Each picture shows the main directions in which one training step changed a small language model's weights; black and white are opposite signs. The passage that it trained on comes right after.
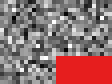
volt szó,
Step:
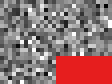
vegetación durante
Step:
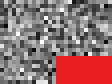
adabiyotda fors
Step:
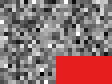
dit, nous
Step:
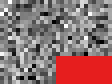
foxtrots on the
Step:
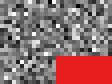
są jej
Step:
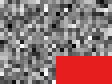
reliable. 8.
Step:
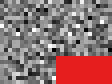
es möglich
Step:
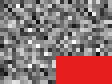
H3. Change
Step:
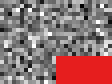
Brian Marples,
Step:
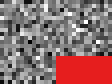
THE NEW
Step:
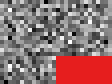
& Discussion This
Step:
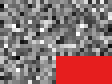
of juvenile
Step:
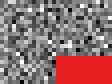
the agri-food
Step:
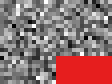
enabled to have a
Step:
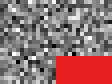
quando se trata de
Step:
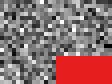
progressed at a
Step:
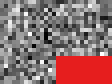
Evaluación del
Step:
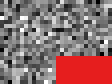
Propulsive performance
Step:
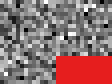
1. An important operation
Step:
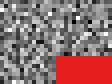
merasa puas
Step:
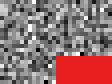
perception towards
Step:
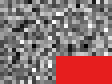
principle of virtual power
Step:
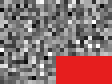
gap between those ordered
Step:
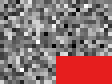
se encuentre
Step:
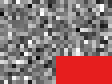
ESP approach to
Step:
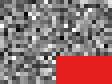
positive attitude,
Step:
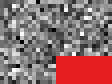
should: - P10 require
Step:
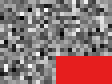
para o futuro ou para
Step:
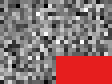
para debates. Por
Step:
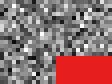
to be protected by an
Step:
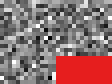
and Trunk Stability
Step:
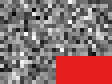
settings beyond
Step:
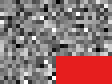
formats, possibility of
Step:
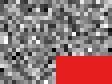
في دول
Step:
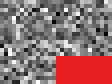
accept it. You
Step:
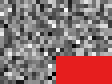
course The results of the
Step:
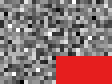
construction is the recent
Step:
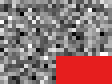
is revealed that
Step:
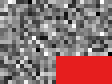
website are developed
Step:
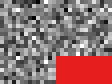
challenge for constitutive
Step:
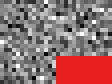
to perform at a certain
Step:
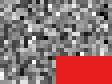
an equivalence
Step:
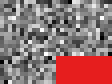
I, Issue
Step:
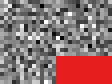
Afonso &
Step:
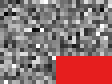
CDH is an
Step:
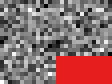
the organizations provided financial
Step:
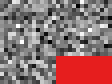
stress Source of
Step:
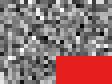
acids play the main
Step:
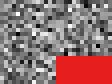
before becoming public
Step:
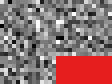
(для реклами
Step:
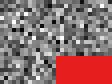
proposta não apenas
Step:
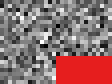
творчески подходить
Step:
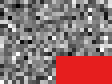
520 suppression of
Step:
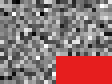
себе водити за
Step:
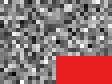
diversity in the English
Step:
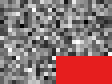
angle, β ,
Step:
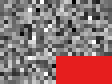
automobile 13
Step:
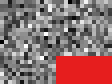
facilitators informed the
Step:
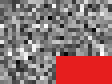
In future, they're
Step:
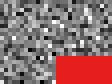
that the metal foil
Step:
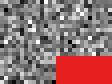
authors and government
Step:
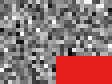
into the pipeline
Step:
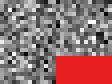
*E. coli*
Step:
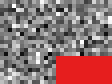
togolais au
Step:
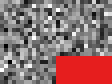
partidos políticos*.
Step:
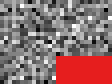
results of the literature and
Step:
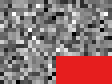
causing growth of several
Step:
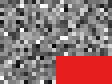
climate change*. Polity
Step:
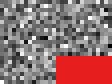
the definitions above produce
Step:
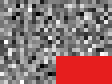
Targeting the
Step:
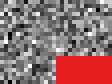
some obligations on
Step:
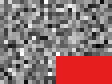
the manager's role
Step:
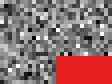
cure was calculated from
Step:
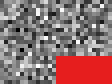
jihatlari bilan
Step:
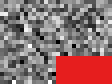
to life in them,
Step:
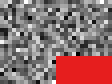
tasks in NLC
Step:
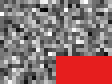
input. The number of time
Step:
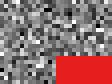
значительно ниже
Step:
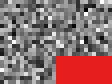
1. O'zbekiston
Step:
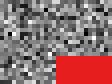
and *actionable*,
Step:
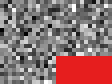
Percentage (%)
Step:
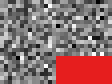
de diferentes especies
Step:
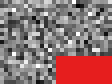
siyosati bilan
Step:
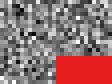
mostly prefer to
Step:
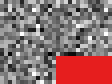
climate is less restrictive
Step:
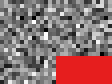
as well, yet the
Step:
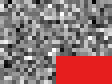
similar development Wordu,
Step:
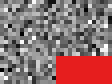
computationally quite
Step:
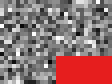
у бањи
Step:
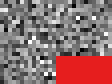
infrastructure development has
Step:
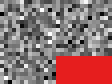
teaching on knowledge regarding health
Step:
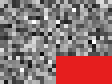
va Qilmamish
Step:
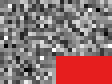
their height and weight
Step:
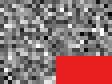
Instrumento sa
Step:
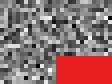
and final price of
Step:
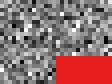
the topic of developing
